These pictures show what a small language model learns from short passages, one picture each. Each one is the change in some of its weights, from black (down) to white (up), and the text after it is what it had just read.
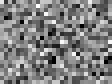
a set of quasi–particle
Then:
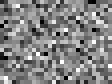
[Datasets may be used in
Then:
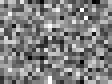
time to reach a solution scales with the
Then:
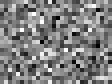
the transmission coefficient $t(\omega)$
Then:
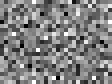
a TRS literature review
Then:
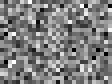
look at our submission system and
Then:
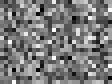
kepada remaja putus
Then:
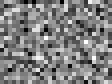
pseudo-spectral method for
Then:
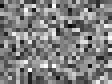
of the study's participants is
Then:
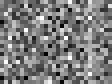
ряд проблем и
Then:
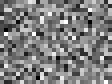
meiosis in the testes,
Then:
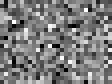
density of its population is approximately
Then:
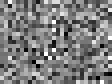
to develop new strategies and techniques for
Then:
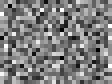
session, subjects performed
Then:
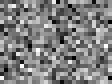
Salomé); estos
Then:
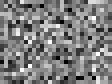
on the reordering of the
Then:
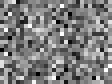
-15 yil kech
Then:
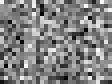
their excitation mechanisms are less
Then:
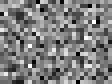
leading to earlier initiation of
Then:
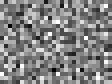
(IV). The experimental results of
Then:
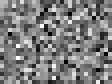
generator, the complete system is
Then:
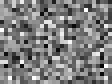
the calculation of the statistical weight of the
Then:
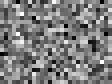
(Found : C,
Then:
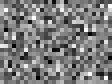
criação, alteração,
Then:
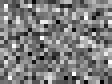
and 4-bit LCD modes.
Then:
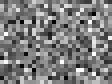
tengligi va erkinligi
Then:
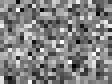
the nature. Furthermore, if some physical
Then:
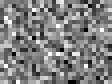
velocity of sedimenting particles in
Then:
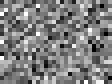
classification, audio classification, and machine
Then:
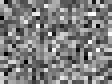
**c**. Two pulse
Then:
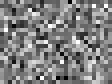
of the grains (which are
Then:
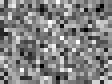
The numerical values for the representations relevant
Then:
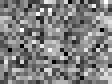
per second (pps);\\ &
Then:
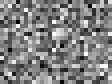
One hour or more 01
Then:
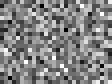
were observed in the gasoline.
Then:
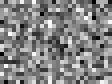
the following $\mc{N} =
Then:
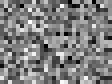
i ritratti. La
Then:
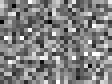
Ana Carolina Robles
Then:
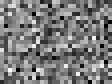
possível recuperar a
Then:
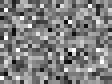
may be due to the delicate
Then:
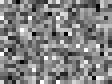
outer parts. These two models are
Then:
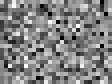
The evaluation of vocabulary
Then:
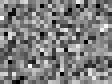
all organisms). All of this information
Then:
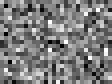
figures each. These details apply to
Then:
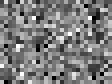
what organizations do, about what they
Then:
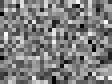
this expansion vanishes, as
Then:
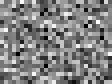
the requirements for the degree of
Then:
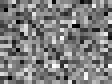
de interações por prompts
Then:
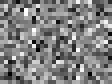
the current study, and so are not
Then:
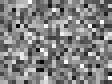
an industry. What is more
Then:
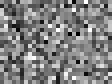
of implantation' in women
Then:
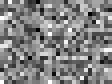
light for all regions. The model
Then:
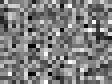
nudges. Both
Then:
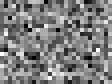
resistance profiles of the infecting
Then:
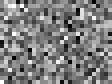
and international forces abuse it
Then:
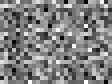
motivatsion maktub
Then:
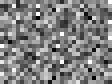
extremum curvatures, as g
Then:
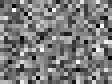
universitários. Tais professores
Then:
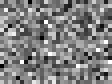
one predicted for DCBHs,
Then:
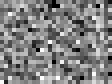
have formed can be derived. A set
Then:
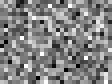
New Zealand. 31.
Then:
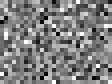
which observed that the stimulation of the
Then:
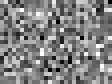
infinitesimal calculus which takes
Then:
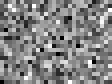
instead must be accumulated by firm
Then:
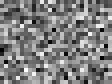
(2005) find that the bulge
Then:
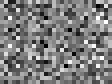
соответствии с
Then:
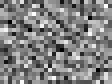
are the weighting coefficients used to control
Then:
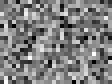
and market actors) in
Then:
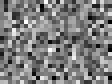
omega mesons. The
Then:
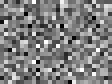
va madaniy jihatlarini
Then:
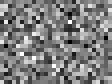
management, and transforming teacher development
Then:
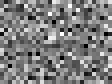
masna spektrometrija
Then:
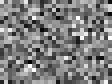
support to improve quality of life and reducing
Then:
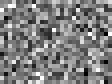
Qo'shma Shtatlar
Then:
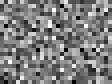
$\xi < 0$ might be more
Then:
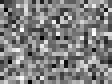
them. In particular, improving the
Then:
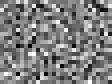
moyillik ham yuqori
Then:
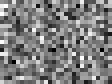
Biologiya Jurnali*,
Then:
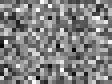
счет крепостного
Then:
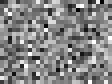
behavior is reassuring and we rate
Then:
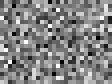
intrathoracic extension.
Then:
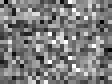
of "Corega"
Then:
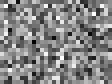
removed by the above cutoff.
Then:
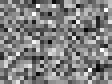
1D and 2D CNNs
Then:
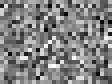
(OR- Oriental species;
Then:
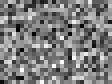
there a codified canon of
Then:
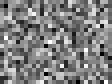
shows the distribution of the invariant mass
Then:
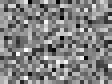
inputs highlights its potential practical
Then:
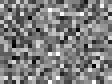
animals and wizards)
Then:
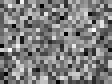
not having access to a CRF.
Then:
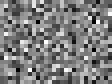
va ishlab chiqarish
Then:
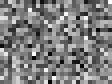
result of the Cook’s distance
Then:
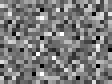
أن تكون بعض
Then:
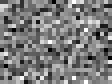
< Mo$. Ini berarti
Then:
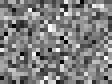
of the $ZH$
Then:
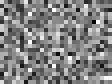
presentation template. The different type
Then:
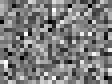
pos yang berbeda.
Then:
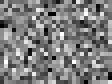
showed that the group that utilized the
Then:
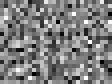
C++-based Vitis
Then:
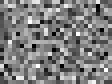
most prominent issue of growing
